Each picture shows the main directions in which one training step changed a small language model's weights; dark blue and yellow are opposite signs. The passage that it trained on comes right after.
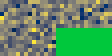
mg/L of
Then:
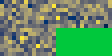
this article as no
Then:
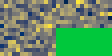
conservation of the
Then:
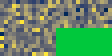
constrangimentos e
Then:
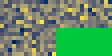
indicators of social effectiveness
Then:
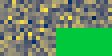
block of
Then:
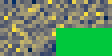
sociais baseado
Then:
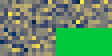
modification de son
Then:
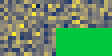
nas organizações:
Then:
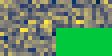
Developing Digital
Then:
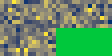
un brusque
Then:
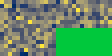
Europe, les
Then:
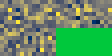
de chance
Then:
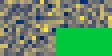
han reportado
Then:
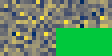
oilada amalga
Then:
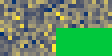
the *MIT
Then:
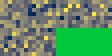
gender presented at
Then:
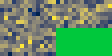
now is mainly due
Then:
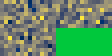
at the root
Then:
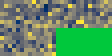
estrés, no
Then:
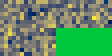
problems. -
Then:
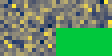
decreases. It
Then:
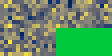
à modeler
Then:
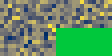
capable of
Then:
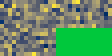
information form, a
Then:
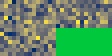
Daher ist
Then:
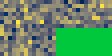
trial) to
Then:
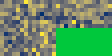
aire en la
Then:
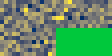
of the whole
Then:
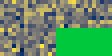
the same time,
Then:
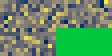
of "your
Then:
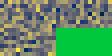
transitions in the
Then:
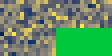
between 2% and
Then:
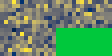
stick to
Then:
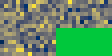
to the scheme
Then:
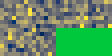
системе управления
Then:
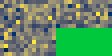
different theories and
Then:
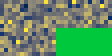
cyclic water
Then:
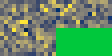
has been an issue
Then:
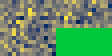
и Павла
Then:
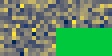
independentemente dos
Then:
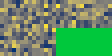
a moralidade
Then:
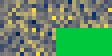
launch in
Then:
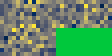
else not.
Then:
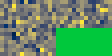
isboti sifatida
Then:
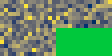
CH_4 emissions
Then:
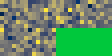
are well comparable
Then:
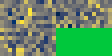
в Україні.
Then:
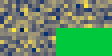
of domain
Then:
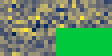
mag niet
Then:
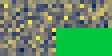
95th. The
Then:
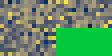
impact of other types
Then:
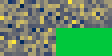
bu ancha
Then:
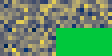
mixer of the
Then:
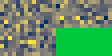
and can be used
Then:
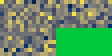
atención al
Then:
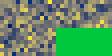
to be fully involved
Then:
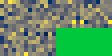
AND OPEN
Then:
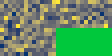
represented by the point
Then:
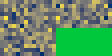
in the paper are
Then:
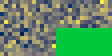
and use of
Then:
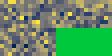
Sendo assim,
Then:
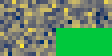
the context of a
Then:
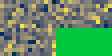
choosing the
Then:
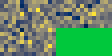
to improve overall performance
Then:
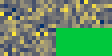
Prime Minister
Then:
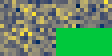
three different groups of
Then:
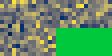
a benefit to
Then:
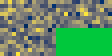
between stative and
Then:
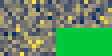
ligada à
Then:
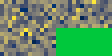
high accuracy of
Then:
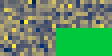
Minimum Energy
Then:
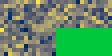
equation 7
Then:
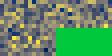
the other as a
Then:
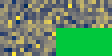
os estudantes.
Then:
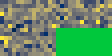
Germany *
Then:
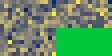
relation between the nature
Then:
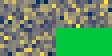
out in the
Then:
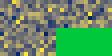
la tristeza
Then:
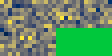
traditional renewables
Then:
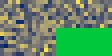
barriers to health and
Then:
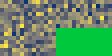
most academic institutions still
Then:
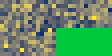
following. A
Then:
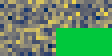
interest There was no
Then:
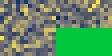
of Thin
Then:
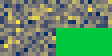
Plus de
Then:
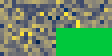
different methods of
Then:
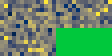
Therefore, the necessary
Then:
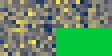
лежать в
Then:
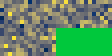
reproductive health is
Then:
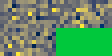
ability to restore
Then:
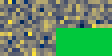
require reasoning,
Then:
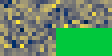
multiple disciplines in
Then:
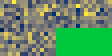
the soil was taken
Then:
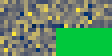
not match with
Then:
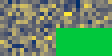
sufficient analysis to meet
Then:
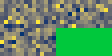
and gustatory
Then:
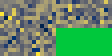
Mercado de
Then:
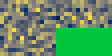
of clear policies leading
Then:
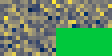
verband is
